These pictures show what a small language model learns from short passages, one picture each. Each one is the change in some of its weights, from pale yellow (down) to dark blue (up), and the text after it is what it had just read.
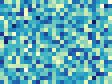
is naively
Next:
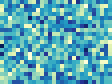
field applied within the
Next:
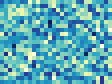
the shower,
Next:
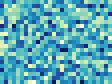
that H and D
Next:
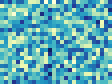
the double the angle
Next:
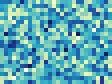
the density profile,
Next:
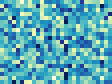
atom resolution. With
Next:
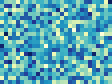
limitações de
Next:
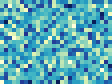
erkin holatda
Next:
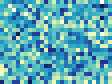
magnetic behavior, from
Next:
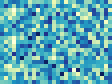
to measure the
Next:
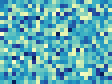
as those in the
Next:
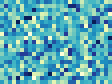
oshirishda global
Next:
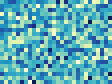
the corrected
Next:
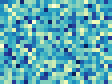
only at very low
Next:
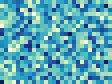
dividing both the
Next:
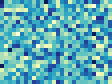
not regular. In
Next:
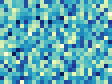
people with speech
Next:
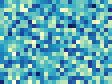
oscillations not only
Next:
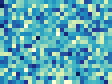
rapport à
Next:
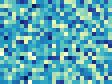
We discuss several processes
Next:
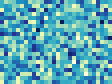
number of Nash
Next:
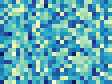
do clima
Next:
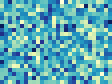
rule, it
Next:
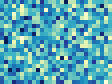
are a lot
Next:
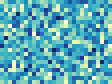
7 Aralık
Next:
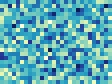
decay mode of
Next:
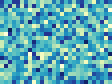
DC fields and
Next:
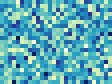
nm at $n
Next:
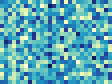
models presented here are
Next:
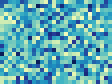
of viewing velocity
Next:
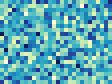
insight into what
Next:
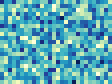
site but it can
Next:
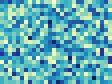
the structure of the
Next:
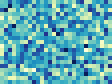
with $E$
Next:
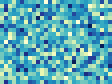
Finally, the difference
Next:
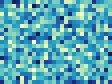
Dalit literature in
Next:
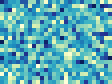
description} of the
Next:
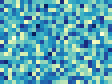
os polidos
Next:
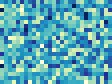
for a total system
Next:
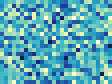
«на свой
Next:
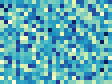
wave modes identified in
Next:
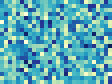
most, lead to
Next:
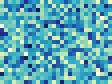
constitucionais em
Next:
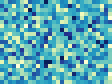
tata kelola
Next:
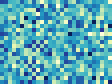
morte, com
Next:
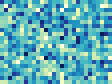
and tensor model.
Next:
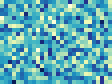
the Coma
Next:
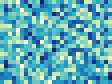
с его
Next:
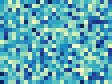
va uni izchil
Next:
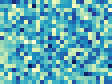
in the first
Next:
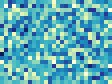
by using the
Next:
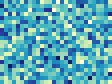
of adjectives
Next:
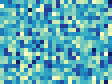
structural parameters is
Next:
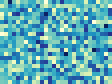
the gyromagnetic
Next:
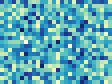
act as a
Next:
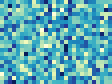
dimensions. Note that
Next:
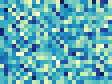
X wells next
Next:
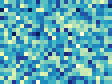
repetition frequency
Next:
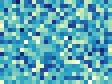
Rashba terms
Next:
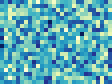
the approximated
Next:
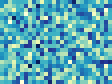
firstly, what
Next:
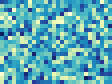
$A$ of
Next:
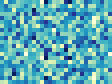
tahlil qilingan.
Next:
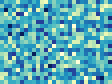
dark (${\rm
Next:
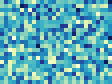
Although the existence of
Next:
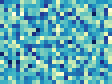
all worldvolume modes
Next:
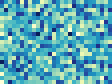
and Quantum
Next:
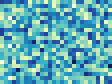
of the string
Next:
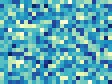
Data Mining
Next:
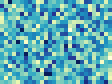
be used for
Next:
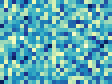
by up to
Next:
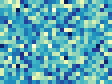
foydalanib tarbiyaning
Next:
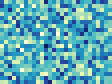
lattices. In
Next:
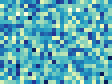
la irrupción
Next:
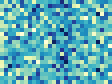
з часом
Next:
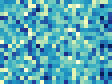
outlined in
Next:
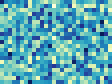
and the flux densities
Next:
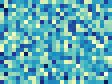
is that some data
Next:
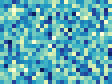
to each variants
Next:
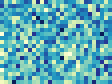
flow associated with the
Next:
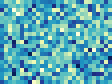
que elas são
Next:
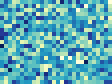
del ciclo
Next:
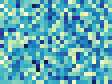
an external magnetic
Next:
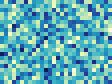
on which it
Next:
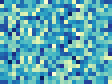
above processes in
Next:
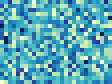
are averages over
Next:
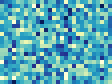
processes. Here,
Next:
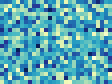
attackers’ process
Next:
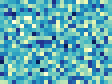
any accidental
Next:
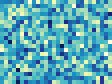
the considered events,
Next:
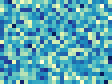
suscité de
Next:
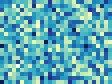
numerical data used in
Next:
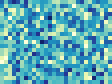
for any symmetric
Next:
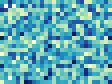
using a $\gamma
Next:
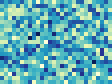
the problem of
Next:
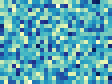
mixing event called
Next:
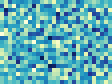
is another free parameter
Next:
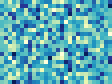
see below,
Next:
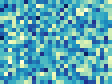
a sanidade do
